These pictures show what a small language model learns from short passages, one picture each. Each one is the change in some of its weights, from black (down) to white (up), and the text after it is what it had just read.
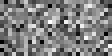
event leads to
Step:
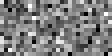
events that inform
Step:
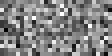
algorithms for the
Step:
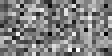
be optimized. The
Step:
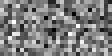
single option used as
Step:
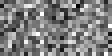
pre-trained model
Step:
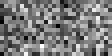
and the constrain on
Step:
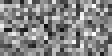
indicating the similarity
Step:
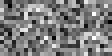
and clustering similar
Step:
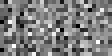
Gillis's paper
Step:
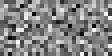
realistic magnetar
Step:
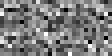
dynamics of vegetation
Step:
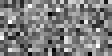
an empirical
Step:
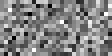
the narrowband
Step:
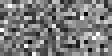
and large errors,
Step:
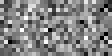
correction due to the
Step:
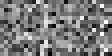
angular momentum of the
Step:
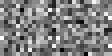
the diffusion it
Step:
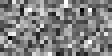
the invariant mass
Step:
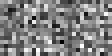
Rates and Tax
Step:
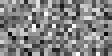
by the external
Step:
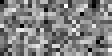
se contrató
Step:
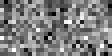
localization due to the
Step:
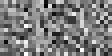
holda talabaning
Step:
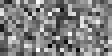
on tensile
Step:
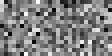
magneton and
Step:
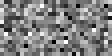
but with the development
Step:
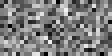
style, medical
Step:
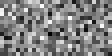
coordinates. The total
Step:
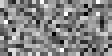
por elas,
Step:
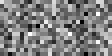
imaginary proper time
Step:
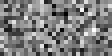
environmental and
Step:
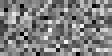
$M$. From
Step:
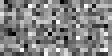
Science and Research*,
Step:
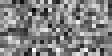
прогрес та
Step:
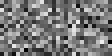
hand, one can design
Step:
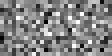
его передаче
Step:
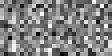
same collision cell for
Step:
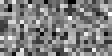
error} We consider the
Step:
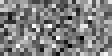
in order to understand
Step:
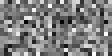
na terceira
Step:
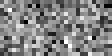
en comprender
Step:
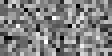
planets is $\sim
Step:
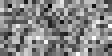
the economies of
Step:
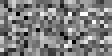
arbeitet sie
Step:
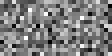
equity, the
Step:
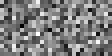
Compact stars can be
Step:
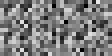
small negative bias
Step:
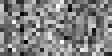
by the Constitutional
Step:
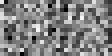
symmetric phase fluid
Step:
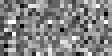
BPS states.
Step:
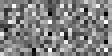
functions. We first
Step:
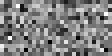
these constraints and
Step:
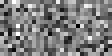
effect is significantly
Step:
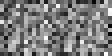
resistance of
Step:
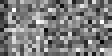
hayot kabi
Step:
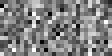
complex plane. The
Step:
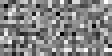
de Marchi &
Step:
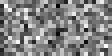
the slope of
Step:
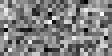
the authors of this
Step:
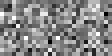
the star symbol.
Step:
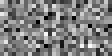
where conservation of
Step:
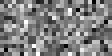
jelas dan
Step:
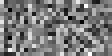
uncertainties that
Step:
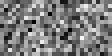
light, and its experimental
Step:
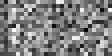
is a symmetry of the
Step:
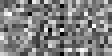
Open MPI
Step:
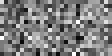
corresponding to the times that
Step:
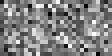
fim. Assim
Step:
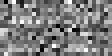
This approach is well
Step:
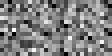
made identically
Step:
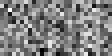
fornito una
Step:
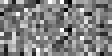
San Marcos
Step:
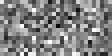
to inexactly
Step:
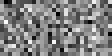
null, and we
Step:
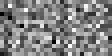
improved transient
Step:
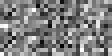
of mantling that
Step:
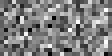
To the best of our
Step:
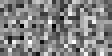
player Max
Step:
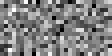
IHF &
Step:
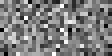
]. \\ \nonumber
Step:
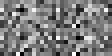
longer possible to
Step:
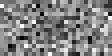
la Primera
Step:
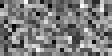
picture as
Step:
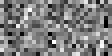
scales with the
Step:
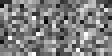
difference stems from
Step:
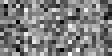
or augmented
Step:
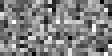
і традицій
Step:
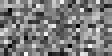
inti bahwa
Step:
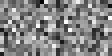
límites de
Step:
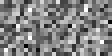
the structure of the
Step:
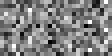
choose the correct
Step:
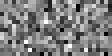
both cases we assumed
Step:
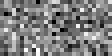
Tosi, and
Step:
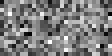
los sin parte
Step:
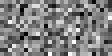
the position variable
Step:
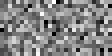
torno da
